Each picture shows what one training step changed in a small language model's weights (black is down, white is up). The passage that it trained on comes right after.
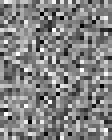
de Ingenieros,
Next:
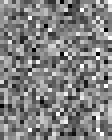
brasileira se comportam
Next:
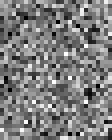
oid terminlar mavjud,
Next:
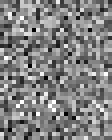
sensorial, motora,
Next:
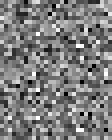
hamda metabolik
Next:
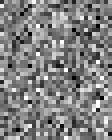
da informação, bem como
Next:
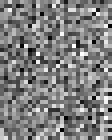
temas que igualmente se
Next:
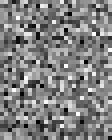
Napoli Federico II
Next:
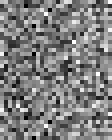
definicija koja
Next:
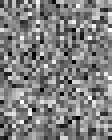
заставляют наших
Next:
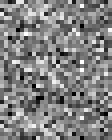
de sintomas de stress
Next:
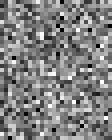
Données statistique
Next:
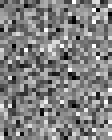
punidos com pena
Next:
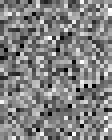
bo'lgan ikkita
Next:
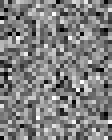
desenvolvidas com esse
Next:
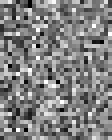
tidak menyadari adanya
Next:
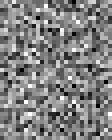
Jahren schlechte
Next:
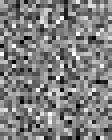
samarasini bermoqda.
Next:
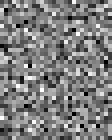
можливості робити все,
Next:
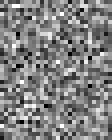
the country. The
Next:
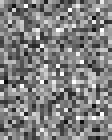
bolalar bilan qo'llagan
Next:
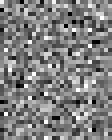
kechki tashrif uchun
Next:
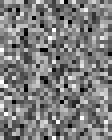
se indica en la
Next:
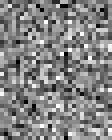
poydevor vazifasini
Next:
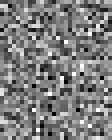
с одномерно
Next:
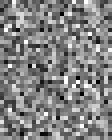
e ao Departamento de
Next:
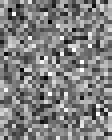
de zogenaamde
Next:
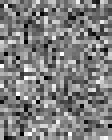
bunyod etilgan
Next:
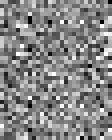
TILI GAP
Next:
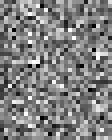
and other supporting
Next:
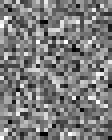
para la creación y
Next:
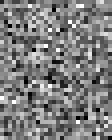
tadqiqotlar samaradorligini oshirish.
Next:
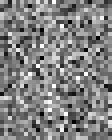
through a Fuzzy
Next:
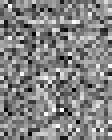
aulas com os
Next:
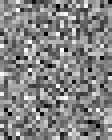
defense of Sunni
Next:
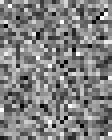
la coerenza tra
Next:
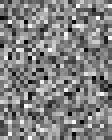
концепцію 863 р.
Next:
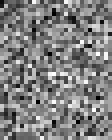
orgaan voor
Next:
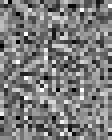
de este fenómeno
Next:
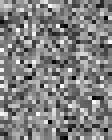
prevalência aumenta
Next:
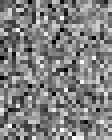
necesita herramientas
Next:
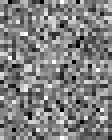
primaria. Conclusiones
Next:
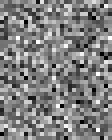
таҳлил қилиш
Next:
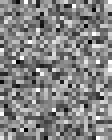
30% inferior às
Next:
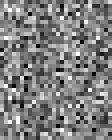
en kültürlü
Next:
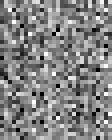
mahsulot qiymatini
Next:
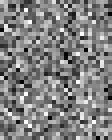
й ставлення до права
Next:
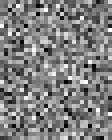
réunies au sein des
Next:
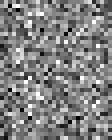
из расчета на
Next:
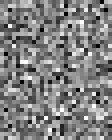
Sciences (DSc), Professor
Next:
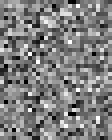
hududda shakllangan
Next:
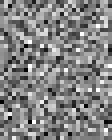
casos muestran, de
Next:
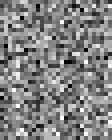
значну кількість
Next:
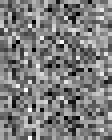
en todos los estudios
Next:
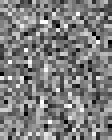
cao hơn
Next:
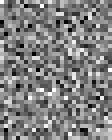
- Fréquence
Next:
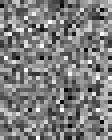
e produtos que se
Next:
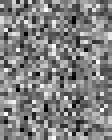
dos dados. De maneira
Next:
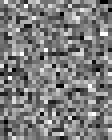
культуре и спорту.
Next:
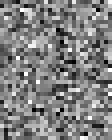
envolvendo-a nas
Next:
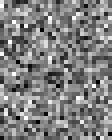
los hombres. Y
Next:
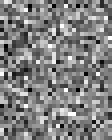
Huang L,
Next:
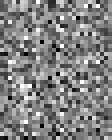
والشفافية في
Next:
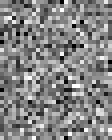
(foyda va
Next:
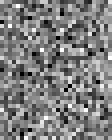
cette lettre sous
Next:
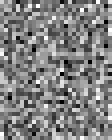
resultados indicam que a experiência
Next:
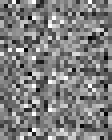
ишлари бўйича
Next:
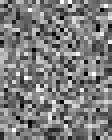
de nacimientos.
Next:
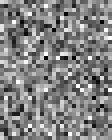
avviene internamente
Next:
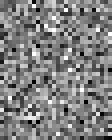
fluconazole and
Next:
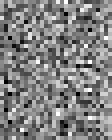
tilaganlar Alloh
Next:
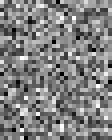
do empreendedorismo social
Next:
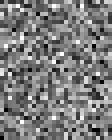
yangi-yangi dars
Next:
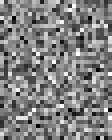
selection by using
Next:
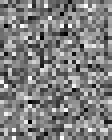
iqtisodiy o'sishning,
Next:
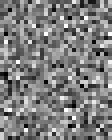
revisão claramente
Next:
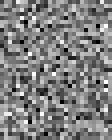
hisobot standartlari,
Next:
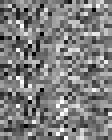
Ўзбекистон Республикаси
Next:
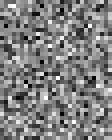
calendars in Rome
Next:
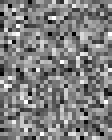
foi transparente,
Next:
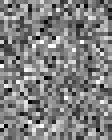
RS, jun.
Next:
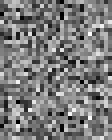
seperti Na_2O ,
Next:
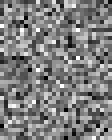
interfaol metodlarni
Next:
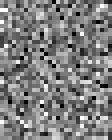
vivencias de las personas
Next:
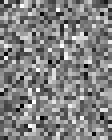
Binding: no
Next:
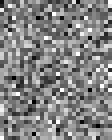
eng muhimi Avatar
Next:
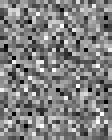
у науковому світі
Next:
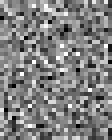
archivieren und zu
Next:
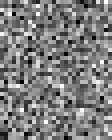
недавніх пір
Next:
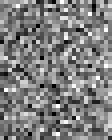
Luisa Cezarete
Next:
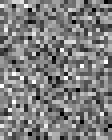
– палуба;
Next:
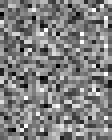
de trabajo social de la
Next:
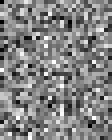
Ўз ўрнида
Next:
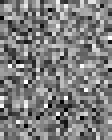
Tuntas 85
